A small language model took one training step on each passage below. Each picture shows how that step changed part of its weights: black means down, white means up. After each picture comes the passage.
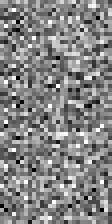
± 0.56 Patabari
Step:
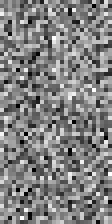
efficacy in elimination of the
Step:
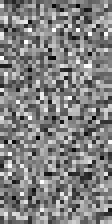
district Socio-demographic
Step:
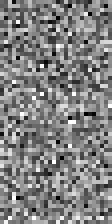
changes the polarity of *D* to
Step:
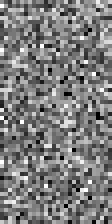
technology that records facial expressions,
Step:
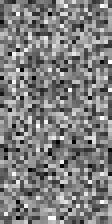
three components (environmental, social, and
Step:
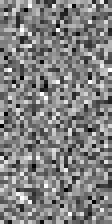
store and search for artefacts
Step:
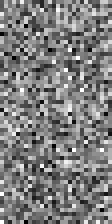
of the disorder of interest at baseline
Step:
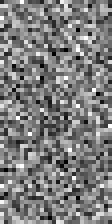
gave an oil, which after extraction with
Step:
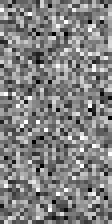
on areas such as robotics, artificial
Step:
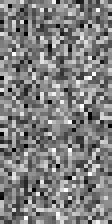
two N fertility levels. The experiment was
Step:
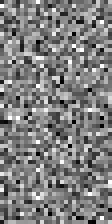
however, instability due to quantum
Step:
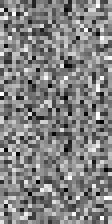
the individuals who could have been part of them is
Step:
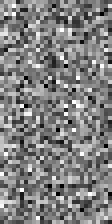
PNLD para 2021 apresentavam a
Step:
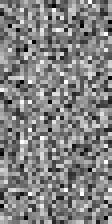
movimento LGBTQIA+ tem
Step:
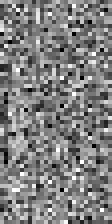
[ÜRO puuetega
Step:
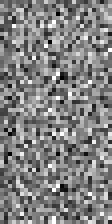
su manera los acontecimientos de la vida
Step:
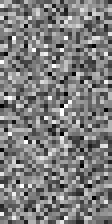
(U2OS) cells. In order to
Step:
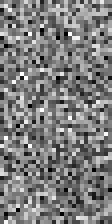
as follows: Hardware-based
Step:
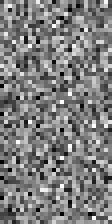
shown in Figs. 3 and 4 were
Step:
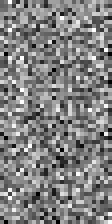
k \times d$. Here, d is
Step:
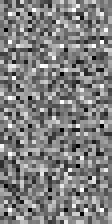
-736 Source: own elaboration from
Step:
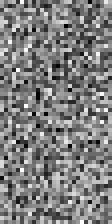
measure the liquid height like in the classical
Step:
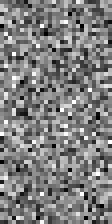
we have developed two possible solutions to deploy
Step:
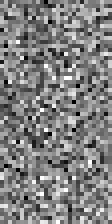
represent "texts for three balanced
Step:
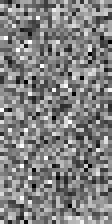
security and the use of generative artificial intelligence
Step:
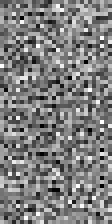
shu har bir shoirdagi
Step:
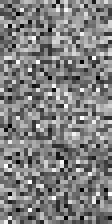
с обменом различных органических
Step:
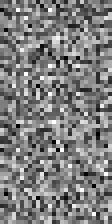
Л.И. Некоторые данные
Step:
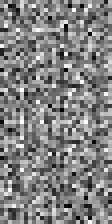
constitucionales de máxima publicidad
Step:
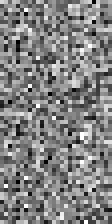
highlighted the multifaceted nature of
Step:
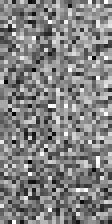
военных истребителей,
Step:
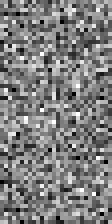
ma'lumotlarning asosli va
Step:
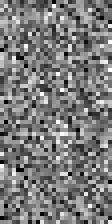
award of PhD and DSc
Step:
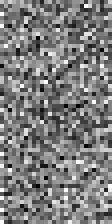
of brutality of the unit, the
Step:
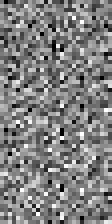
P. J. Šafárika v
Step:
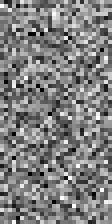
sustainable professional output. The most pressing challenges were
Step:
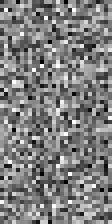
US presidential election, for instance,
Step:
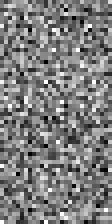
y finito, y la gnoseología
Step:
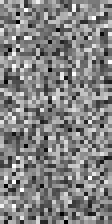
treated resultant larvae there was
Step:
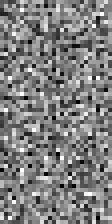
etishida, ya'ni insonga
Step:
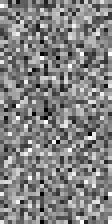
load are not the same, stator
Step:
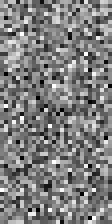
the flow surplus is injected back to
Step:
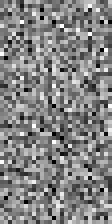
sesuai, dilakukan uji
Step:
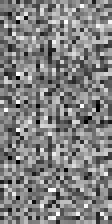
масаласи ҳисобланган
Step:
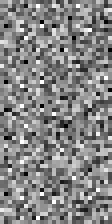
S_y S_z$. When a
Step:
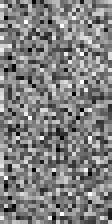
the algorithms used in each step. As an example
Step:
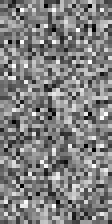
shiddatli davr mustaqil
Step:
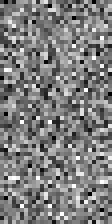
keltirilgan. Kurs ishining
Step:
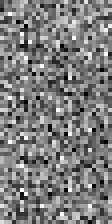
en cuenta por el cirujano para
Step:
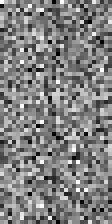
temelju toga ističemo
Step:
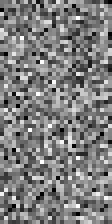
Microsystems Inc. -
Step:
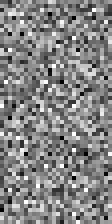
biuro obkomu partii pro
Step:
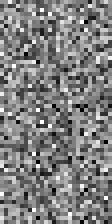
of it left the respondents free to reach out to
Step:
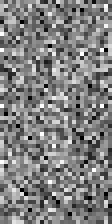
kept overnight. On acidification the
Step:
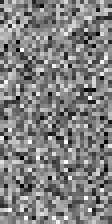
in group B had a moderate lip
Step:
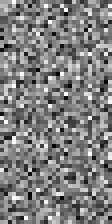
de pacientes com lesão de
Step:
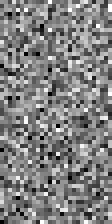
of DCEC, Prosecutor
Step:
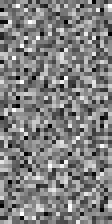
Stolz, Michael (ed.)
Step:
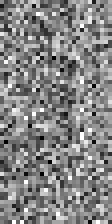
advanced aircraft structure. The amount
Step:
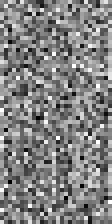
to the increase in the earth's average temperature
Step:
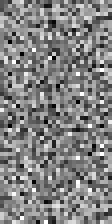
bo'lib, biror narsani
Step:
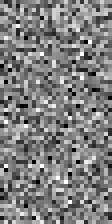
reliable and accurate biomass estimates are
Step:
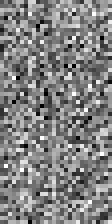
ABSTRACT Ushbu maqolada
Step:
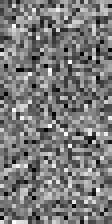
и навыки, современные
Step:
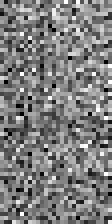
цензоров. В стране
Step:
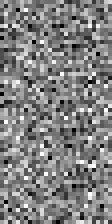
de retirar da natureza somente
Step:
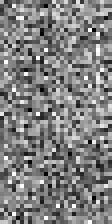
частей. Кратко
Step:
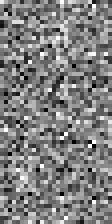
reaction (RT-qPCR), while
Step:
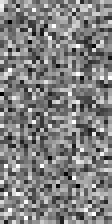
pre-existing biases in the
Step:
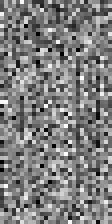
of knowledge and attitude regarding immunization among the
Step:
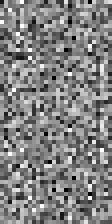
– Ich war skeptisch,
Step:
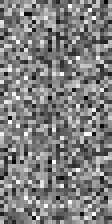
the protagonist as a sailor
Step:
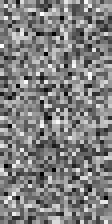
day, i.e., flight crews
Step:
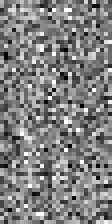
works ✓ Principle Unlike
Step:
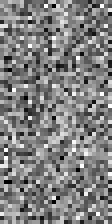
crops and fertilization or in environmental assessment
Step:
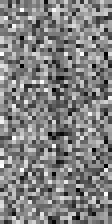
substance and the indication for each regular
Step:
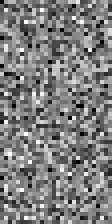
agravando-se quando há o
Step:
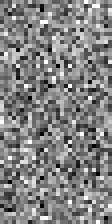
topic. Few researches have been conducted
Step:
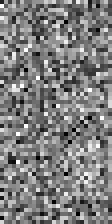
between sex and outcomes varied by age, models
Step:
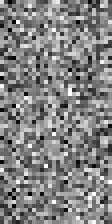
Synergy: International Interdisciplinary Research Journal*
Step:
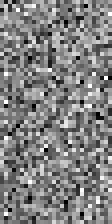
that Nigeria's pattern of poverty
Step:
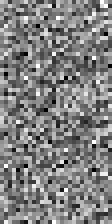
AGENCY (ESA)
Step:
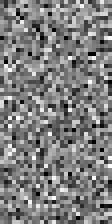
ham tayyor edi. Asar
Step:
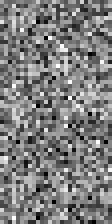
steels unique combination of properties, including
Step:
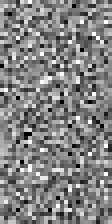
11. Telephone Call a number
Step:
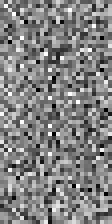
huquqlarni mustahkamlashda muhim
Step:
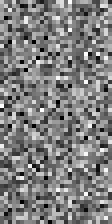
the RNN model with ADAM
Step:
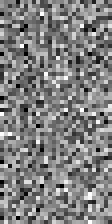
be defined as time-consuming,
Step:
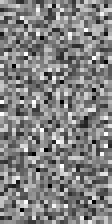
(CAPES). Ricardo
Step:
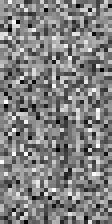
participants identified Trump's inauguration
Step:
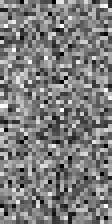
(Photo by T.N.
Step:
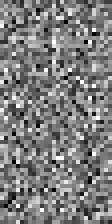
It should be noted that several studies have shown that
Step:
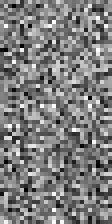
бактерий *Rhizobium
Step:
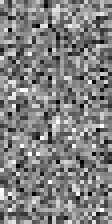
tizimli pedagogik yondashuvni talab
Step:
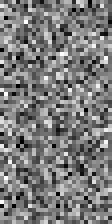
the experimental and control classes. The control class was
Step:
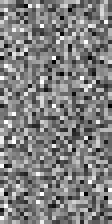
in the fiber σ_z residual stress
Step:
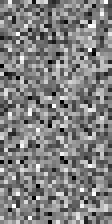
agua, donde realizar los vertidos
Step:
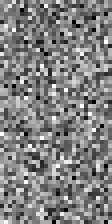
suspended and bottom sediments.
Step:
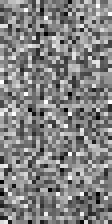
evaluated the impacts of process, marketing,
